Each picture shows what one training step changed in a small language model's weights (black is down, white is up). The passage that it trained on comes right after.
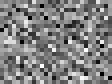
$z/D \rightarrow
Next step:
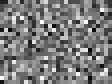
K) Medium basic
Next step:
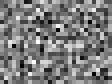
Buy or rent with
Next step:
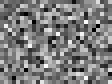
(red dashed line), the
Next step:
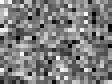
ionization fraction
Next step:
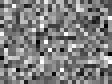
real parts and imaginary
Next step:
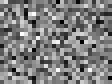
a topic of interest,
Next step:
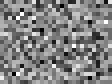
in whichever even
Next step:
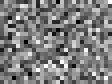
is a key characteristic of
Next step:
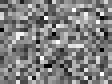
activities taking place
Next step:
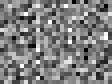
performance of the UCERF3
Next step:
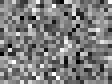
of fish. Dewan et
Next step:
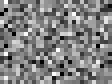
following we restrict
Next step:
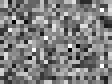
divorced woman with
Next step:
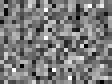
used the interval valued
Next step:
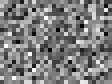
shrub, commonly
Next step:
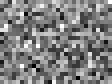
the major imprecision
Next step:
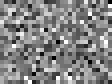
(Sasidharan et
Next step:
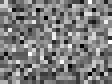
disodium salt,
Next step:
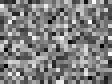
intense debate in the
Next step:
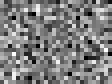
Infringement Cases
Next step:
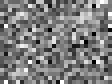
how stress influences
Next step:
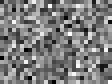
is secondary Under such
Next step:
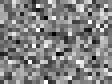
medium is isotropic.
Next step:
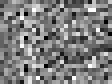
tailor treatment based on
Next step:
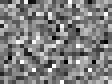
grating order is changed to
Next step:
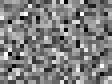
thereby remaining trapped within
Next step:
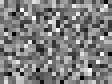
of existing terms* and
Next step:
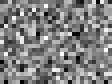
even compelled to terminate
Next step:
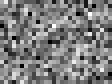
addition, the tensile
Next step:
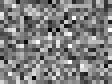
can be either of
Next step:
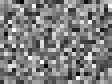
using a developed convolutional
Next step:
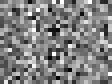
dept. of industrial
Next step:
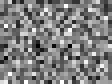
reduced performance in terms of
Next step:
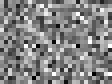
data while working with it.
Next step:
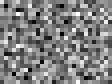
velocity of these particle
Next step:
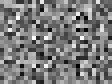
for each of the defects
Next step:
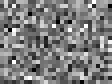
yt_xarray package.
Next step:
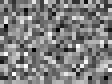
steps in their own
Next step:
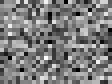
left in higher order calculations,
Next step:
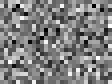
sphere and hollow shell
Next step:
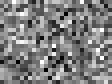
We will use similar hadronic
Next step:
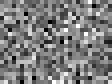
more in males than the
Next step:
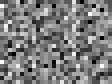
is embedded,
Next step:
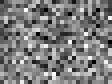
and complex class hierarchies about
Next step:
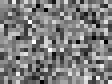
and off-diagonal
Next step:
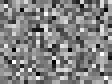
Enhancement of digital
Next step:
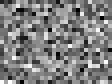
(a) Attenuation
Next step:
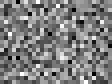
summer? 2. Where
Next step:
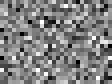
computational resources of the
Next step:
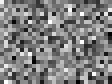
On-Board Unit
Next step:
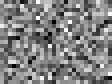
boundary $z_\ell$) would
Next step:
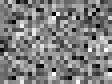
and D.K.;
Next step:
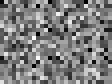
had become very much
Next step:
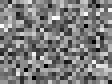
the features of the ditch
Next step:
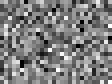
or explain how to obtain information that
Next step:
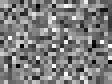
form, and the equation can be
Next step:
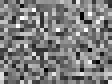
the result of mergers in the
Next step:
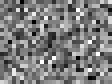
ECHR, even though
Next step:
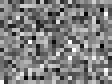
the primary controlling parameter
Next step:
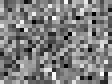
AM05 and, particularly,
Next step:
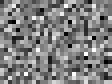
are energetic must contain
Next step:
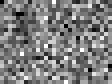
in the blood compared to the
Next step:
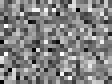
The absorptance A_j
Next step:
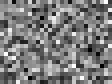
and adherents of various
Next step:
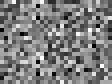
with limited resources. -
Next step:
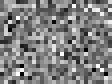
can be studied using our simulation
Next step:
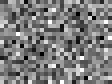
and Contemporary
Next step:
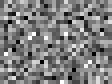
prioritized quality at
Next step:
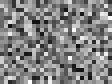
up the star, and is potentially
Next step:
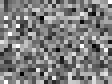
inferring that the value of
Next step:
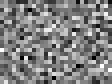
to integrating the wide range
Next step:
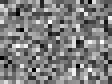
connection weights between the
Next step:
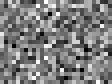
of mineralogical
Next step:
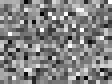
then neutrosophic
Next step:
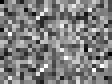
led by the University of
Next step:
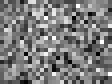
and insulin concentrations
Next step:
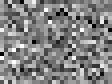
photometry provided by
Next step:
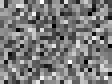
with twisted boundary
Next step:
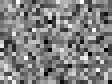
expresses cybersecurity
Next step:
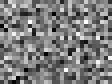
= \begin{pmatrix}
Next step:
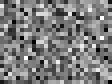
Between each rubbing the
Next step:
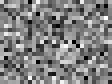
conversion efficiencies have been
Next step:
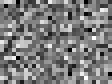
consent This study involves information about
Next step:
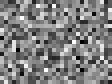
The solid lines are for
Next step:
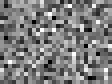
traffic load distribution,
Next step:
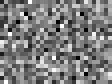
R ² AICc Δ
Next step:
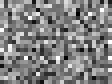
Method for Slump
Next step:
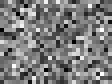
by three factors rather than
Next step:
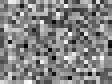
censorship only provides a
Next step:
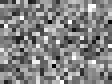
and corroborating
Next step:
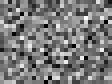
WCD strong opposition
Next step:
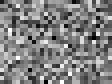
with its full precision to
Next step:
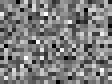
Present 2 Tannins &
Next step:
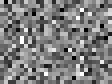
projected IHL mass with the
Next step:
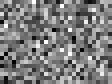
around 10 GPa and to
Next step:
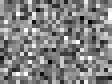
actual yield.
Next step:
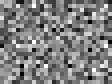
to study the effects of the
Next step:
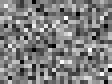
Wavelet Transform
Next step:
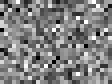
la relativité
